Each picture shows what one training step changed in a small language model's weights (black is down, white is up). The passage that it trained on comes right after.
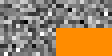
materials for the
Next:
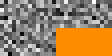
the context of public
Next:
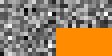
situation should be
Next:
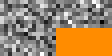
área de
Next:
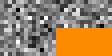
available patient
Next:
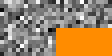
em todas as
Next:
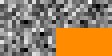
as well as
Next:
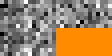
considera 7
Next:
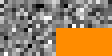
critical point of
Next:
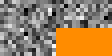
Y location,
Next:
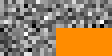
операции и
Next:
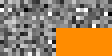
version of this
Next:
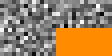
на трех
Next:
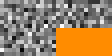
fly a
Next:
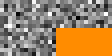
acceptability of
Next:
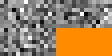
process of translating
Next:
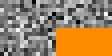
and live in
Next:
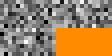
of terminology
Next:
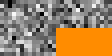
rare human
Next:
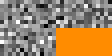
the oral
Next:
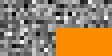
restricted to
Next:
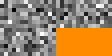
for the present study
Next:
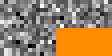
2 shows the
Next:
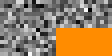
However, this
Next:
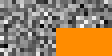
the plant,
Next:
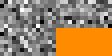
input of
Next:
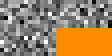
and concentrations in
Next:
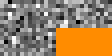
with prostate
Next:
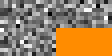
pass through it.
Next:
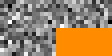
III with a
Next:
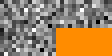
valorar la
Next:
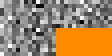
exposição de
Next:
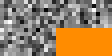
is lower than the
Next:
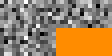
of student
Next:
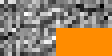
Analysis of
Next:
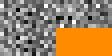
quality of the
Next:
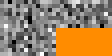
Inc). We
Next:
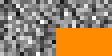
presence of a
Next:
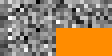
control design and
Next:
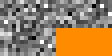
процент этих
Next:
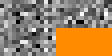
posts as far
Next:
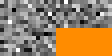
for those who
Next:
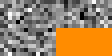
tempo changes -
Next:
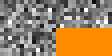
shall provide an
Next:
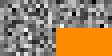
policy document invites
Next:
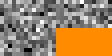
en cuenta los
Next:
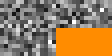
activities. The
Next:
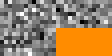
ao questionário.
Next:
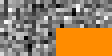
way also higher education
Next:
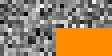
low inhibition
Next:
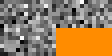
discussed scenarios
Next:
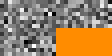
be greater in
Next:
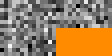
which pattern
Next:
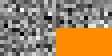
effort to
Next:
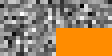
este tipo
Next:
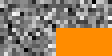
a wider
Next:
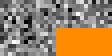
to the surface or
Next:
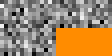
integração entre
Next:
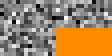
and C.
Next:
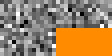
Test —
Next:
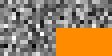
power of the
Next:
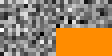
based on the financial
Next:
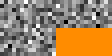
of crop
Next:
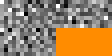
difficult before
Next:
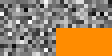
contribute to the
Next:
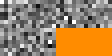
under the category
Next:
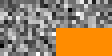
to avoid the
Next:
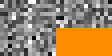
the core
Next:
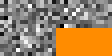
the flow of life
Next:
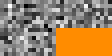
the general trust
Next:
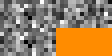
has been the
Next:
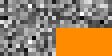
the code
